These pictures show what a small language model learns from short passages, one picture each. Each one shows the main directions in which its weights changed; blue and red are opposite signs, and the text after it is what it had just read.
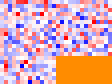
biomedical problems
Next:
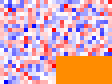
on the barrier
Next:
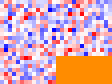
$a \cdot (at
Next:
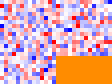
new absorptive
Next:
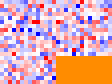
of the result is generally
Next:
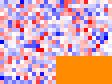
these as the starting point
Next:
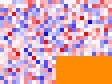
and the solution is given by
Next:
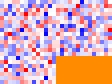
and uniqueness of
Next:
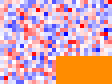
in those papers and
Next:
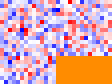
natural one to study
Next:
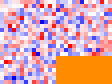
a subvariety of
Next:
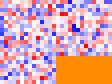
the presence of a
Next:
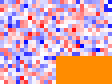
excessive energy
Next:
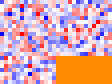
to mapping class
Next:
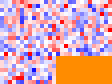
on definable model
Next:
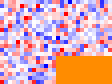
Taylor :
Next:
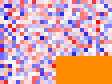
codimension. We
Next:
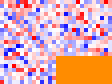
\& Watts,
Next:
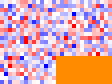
of $\lambda_3$
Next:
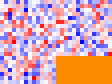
and Sondermann
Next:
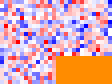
metric and identify the
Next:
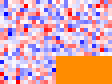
From a theoretical
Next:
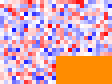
are possible and to be
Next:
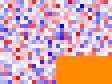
computed on a finer
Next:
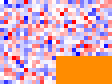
were accelerated
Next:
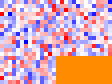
Roma \\ via
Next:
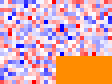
In this case, there is
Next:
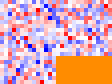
the rotation period
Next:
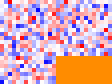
the assumption that now
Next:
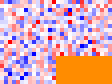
entries of the
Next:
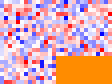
measurement accuracies
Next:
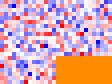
The primary star in
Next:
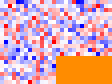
relation between the representation theory
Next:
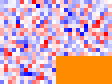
to be assembled
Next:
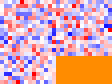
a scale characterizing
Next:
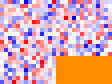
is a left action
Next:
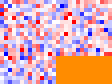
nominal value and
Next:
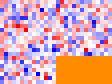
From this follows that the
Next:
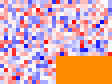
above is a consequence
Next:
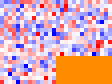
do not change for
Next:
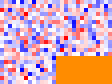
slightly {\em
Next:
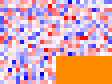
the scalar curvature
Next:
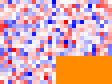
words, be the
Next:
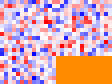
cross section simulations
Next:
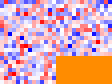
the present work, this
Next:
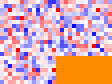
sphere. This implies that
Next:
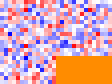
exactly the permutations
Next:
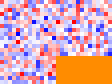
its Prefill and
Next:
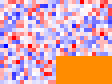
Hence, this maximum
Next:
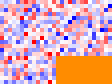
by our model must be
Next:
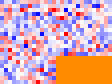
are the same. %
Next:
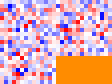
and displayed in
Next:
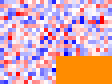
caring for.
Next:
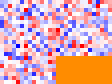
$$ and the associated
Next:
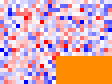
details. }
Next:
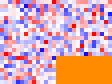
formulation of model given
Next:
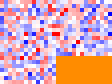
the wavenumber in
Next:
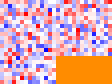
is performed.}
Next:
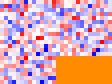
tool in Operations
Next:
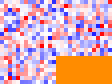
distances $r <
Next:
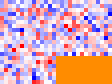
the projection from
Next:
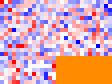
the $K$-linear
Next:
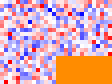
and the referee of
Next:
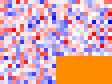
Since $\phi_k$
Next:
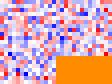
their role is going
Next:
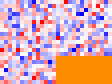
crystals whose
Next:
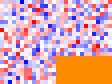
same time ensures the
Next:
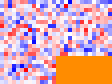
just its positive or
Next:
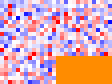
\\ 0 & otherwise
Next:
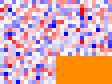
random walk in the
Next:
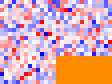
duality between the
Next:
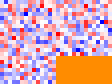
is performed in the
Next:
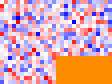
polynomial estimator
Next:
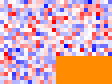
Let $g \geq
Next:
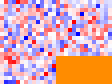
distribution does not generate
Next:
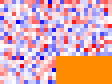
the broad and the
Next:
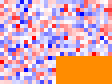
are interested in the
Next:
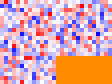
work is motivated by
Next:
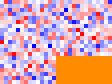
state can be inferred
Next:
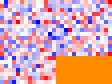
the future.
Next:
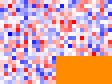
number of evidences for
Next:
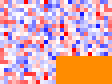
about three smaller than
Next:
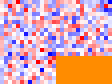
a white noise,
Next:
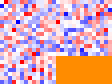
(\phi )$ has
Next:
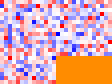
need for grouping observations
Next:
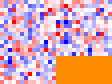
interesting. But
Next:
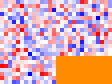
data object usually
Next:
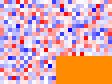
cohomology theory can be
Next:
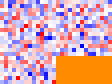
uses for risk
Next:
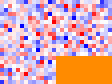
In the case that $l
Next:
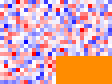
optical images, and
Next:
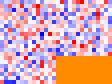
statement A if the
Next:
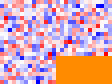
(D) scheme
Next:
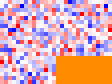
disk $\D$, the
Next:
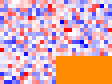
the difference of the
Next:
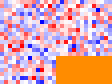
a class of objects
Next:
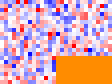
analytical approximation corresponding to
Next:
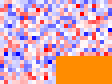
in two naturally
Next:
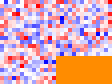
this article will be
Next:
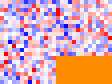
by the number of processes
